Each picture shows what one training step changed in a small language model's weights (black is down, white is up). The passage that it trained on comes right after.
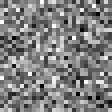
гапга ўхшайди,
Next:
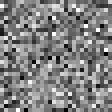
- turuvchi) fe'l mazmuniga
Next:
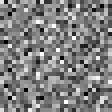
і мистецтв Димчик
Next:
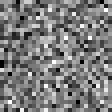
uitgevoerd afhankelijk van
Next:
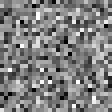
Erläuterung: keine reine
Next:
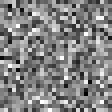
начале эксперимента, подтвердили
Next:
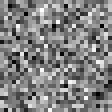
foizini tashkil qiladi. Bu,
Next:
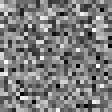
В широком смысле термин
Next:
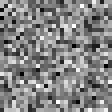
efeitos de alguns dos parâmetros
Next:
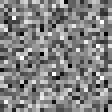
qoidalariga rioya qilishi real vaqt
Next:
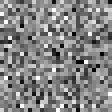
dirigeant comme un aspect qui
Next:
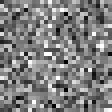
Association, 2016). La aplicación de estas
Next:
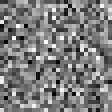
volumen) y James Joule que
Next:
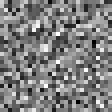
joriy etish hamda kompetensiyaviy yondashuvlarni talab
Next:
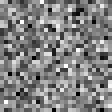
mecanismo por el cual se pretende
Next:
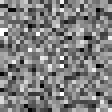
Остаток на сита,
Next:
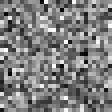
мысли ХХ века:
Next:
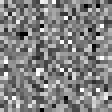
що слугує абстрактному
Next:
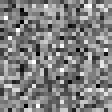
CULTURE AND ART."
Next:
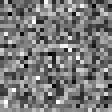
un bajo nivel educativo que puede
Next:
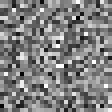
bo'lsa, 2016 yildan boshlab yangi
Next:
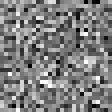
обставини, за яких особа
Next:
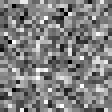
UKS Kurang pengetahuan
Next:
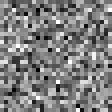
ulgurdi. Somatizmlar
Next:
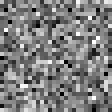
di dalam Pasal 107b dan
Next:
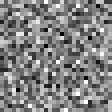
Prep 200» (компания
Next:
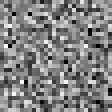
reflexiva, o que contribui significativamente
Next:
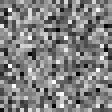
Perbandingan dengan praktik
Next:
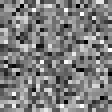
de los actos técnicos, es
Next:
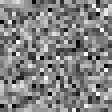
існувати – значить завжди
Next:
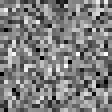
da reforma que merece destaque é
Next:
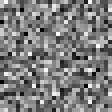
in which Cesari was working on the
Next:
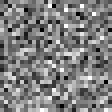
and Monitoring of Metabolic
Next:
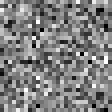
mulher níveis consideráveis e intensos de
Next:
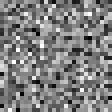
счета текущих операций
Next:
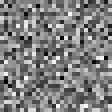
tuproq hayvonlaridan ham
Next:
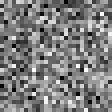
Affrontare la questione della
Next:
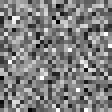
nước với khu
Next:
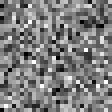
Surg Laparosc Endosc
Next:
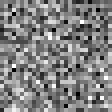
y de la vigencia de la
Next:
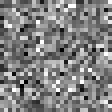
with the study of a molecule of a
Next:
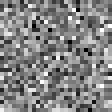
одного ребёнка в возрасте от
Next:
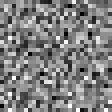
ovozi tomosha zaliga
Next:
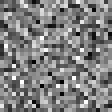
bo‘g‘ini emas, balki u bir
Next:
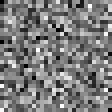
Global Economic Prospects and
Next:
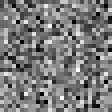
elucidar las respuestas de un
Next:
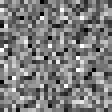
los coordinadores de las instituciones educativas
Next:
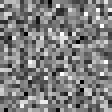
appearance of products and elements
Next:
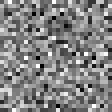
традиционном уроке (найди
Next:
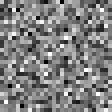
por quem não deve ter acesso ao
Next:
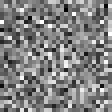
todo o mundo. No período de 2011 a
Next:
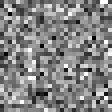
la memoria se refieren al porcentaje
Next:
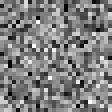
ve tüflerin "1"
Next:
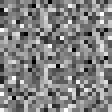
fanlari doktori, professor (Rossiya)
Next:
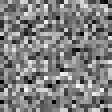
a study in social and formal analysis.
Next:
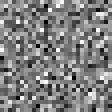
дополнительный корм для
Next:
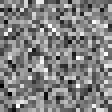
uchun Kuzatuv kengashi,
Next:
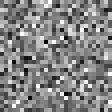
fibres végétales et
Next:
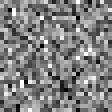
ichki yoki tashqi hodisalardan
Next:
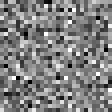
ovary disease" OR
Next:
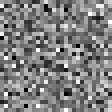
na liderança (Johnson,
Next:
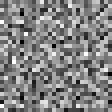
восторгом [с – в л
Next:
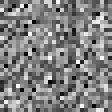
sebeplerden kaynaklı
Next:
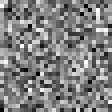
ta’sirini inobatga
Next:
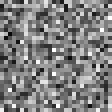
payda boladı. A.
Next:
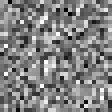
rivojlanish va to'xtash,
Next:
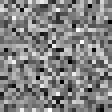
876 Allaberganova Asalxon
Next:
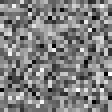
— **kategoriya asosidagi idrok
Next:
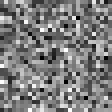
guruh bemorlarida sezilarli darajada
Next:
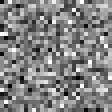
- SKS Üretim Shell
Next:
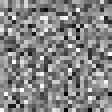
должна включать в себя
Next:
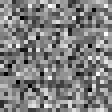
de betrekkelijk beperkte
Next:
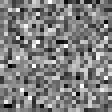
а также дополнительно 6 000
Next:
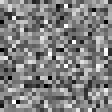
niya akong iniimbitahan na
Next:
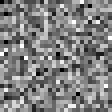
MAHSULOT SIFATINI
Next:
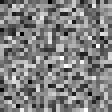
aplicabilidad a distintos problemas de medición de
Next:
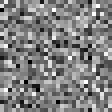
completar o volume do balão
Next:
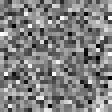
— грудень 2023 року) —
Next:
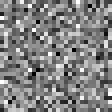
bo'lgan jarayonlariga o'ziga xos
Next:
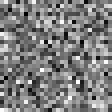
klaster subyektlarining o'zaro
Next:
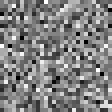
Lizenzen eine freizügige,
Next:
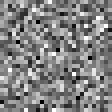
В исследовании, проведённом в 2018
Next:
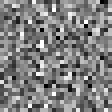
Nikolay Tixonov,
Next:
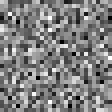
выявлены у 27% пациенток
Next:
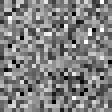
penulis sumber daya dalam mendapatkan
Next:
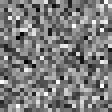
bog‘liq jihatlari tahlil qilingan.
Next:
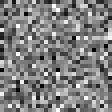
borish ehtimoli bu borada keng
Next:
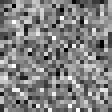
help designers to choose by
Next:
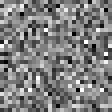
folgt die Abschätzung
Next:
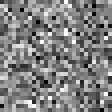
direct liber, discurs indirect
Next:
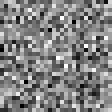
made available by the national
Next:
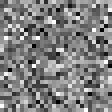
com seus cadastros, para
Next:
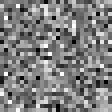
of Research," in *Proceedings
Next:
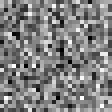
lagi?”. Dalam konteks ini
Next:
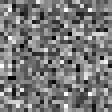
Ca⁺² hubo
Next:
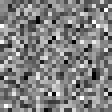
с солью и песком
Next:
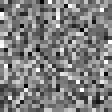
atribuyese a la escuela de
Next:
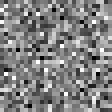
as madeiras nacionais eram utilizadas
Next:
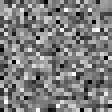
notizie nel foglio di
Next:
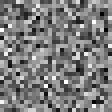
yosh guruhlarida. Tadqiqotimizda
